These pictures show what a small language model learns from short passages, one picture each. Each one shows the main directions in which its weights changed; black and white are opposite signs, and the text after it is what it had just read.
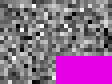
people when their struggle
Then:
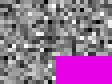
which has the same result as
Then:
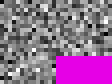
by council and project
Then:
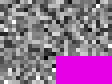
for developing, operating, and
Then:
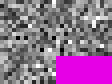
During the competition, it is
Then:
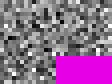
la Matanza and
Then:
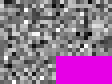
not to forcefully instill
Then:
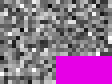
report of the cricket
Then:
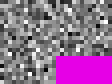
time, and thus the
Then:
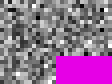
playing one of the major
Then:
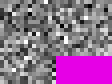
About 40% of
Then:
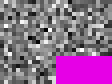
electron orbital region”
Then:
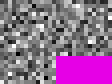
awareness and willingness for engagement
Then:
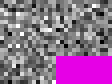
p53 peptide
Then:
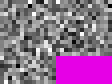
virgin WDC,
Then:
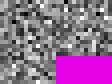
of systematic review in chemical risk
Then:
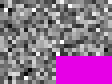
adult mammals, due
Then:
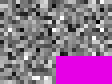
and use of medicines,
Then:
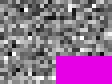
distribution varies not only with sex
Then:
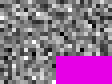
and 7.28 years and
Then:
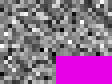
of live coded instructions for
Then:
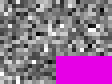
Corporate Governance as
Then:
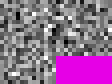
Among plant macroremains,
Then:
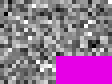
helps us know what to look
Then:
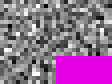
from 64% to
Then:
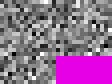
which they live. Science education
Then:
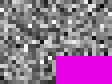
coexistence. -
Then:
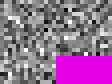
decisions. Dual-process
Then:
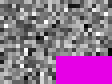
vary the background load in each
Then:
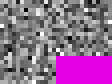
(KI), and
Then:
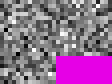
for direct optical transitions.
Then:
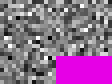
energies.** *J
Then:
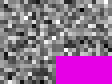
higher defect detection ability than
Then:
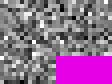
two non-linear PC addressing
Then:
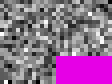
\right] \quad
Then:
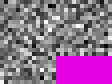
kept Lakeside relevant in
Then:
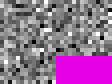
the main socio-economic problems
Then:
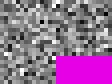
or formal sector didn't
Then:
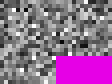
coculture models of
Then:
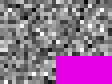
fact that energy subsidies
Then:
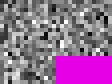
A. Mishonov
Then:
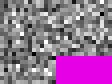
scaling - b.
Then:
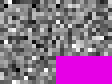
workers need? The youth
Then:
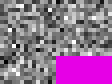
a Knowledge Catalogue”
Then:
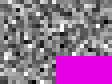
LDL; low density
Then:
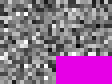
passing rate among nurses
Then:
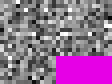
is defined as a way to
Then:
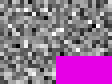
by one 'mode'
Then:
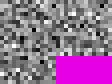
of the geometrical
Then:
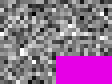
soldiers took an
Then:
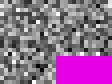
from the corresponding author. The
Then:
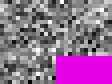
to compare it with similar
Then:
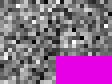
online learners have a greater
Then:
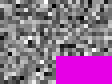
and the increased total concentration of
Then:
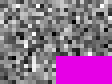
CA showed the dose dependent increase
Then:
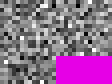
stream and the ventral stream
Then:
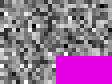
(persistence and
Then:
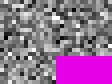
two disconnected components.
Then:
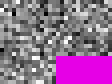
the subjects had malignant
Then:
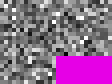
compounds and thus possessed
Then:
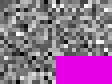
are fundamental data for this
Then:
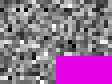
Culture Collection
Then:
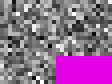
Current statistics on resources and statements
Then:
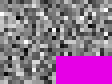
acceptance by patients (82%),
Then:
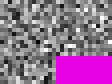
periods of planting and
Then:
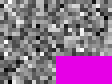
4: Borderline
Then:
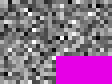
\text{the }
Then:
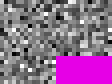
easily filtered and washed in
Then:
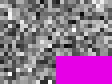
Type of Model Minimum Current
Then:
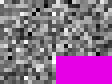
the military expedition
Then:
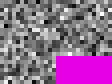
median energy of the sub
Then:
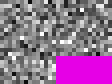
in arbitrary
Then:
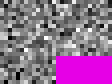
then ceded to
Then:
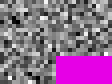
of spam posts,
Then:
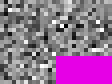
46) warns that
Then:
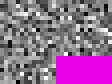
and choice in nutrition of
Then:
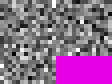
We can divide the barriers
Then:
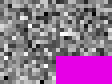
caused by natural and human
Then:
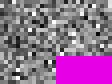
increased by 9.01%
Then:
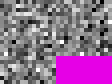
the employer) and complex
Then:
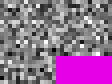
On solidifying the medium with
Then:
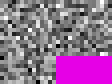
In the year 2013, the
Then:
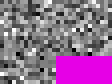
aspects of immune reaction and
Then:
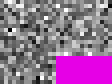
abbreviations are used
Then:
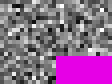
users which, when improved increases
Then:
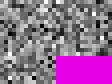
The experience of developing and
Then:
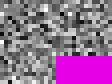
for the bus to
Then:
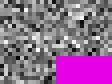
malnutrition on basis of
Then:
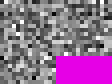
an authentic sample confirmed
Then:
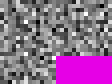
are available and/or the
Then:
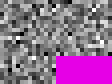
new needs, values,
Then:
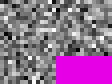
nutrients that will trigger
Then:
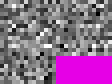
Networks The construction of
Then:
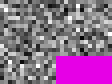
steadily in the
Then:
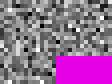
all participants and/or their
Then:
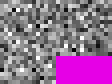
starting point in paper writing.
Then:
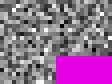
score, and the psychological
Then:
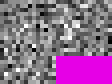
за да се
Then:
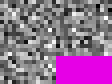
Total calorific value could
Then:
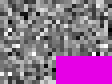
and challenge experiments Groups of
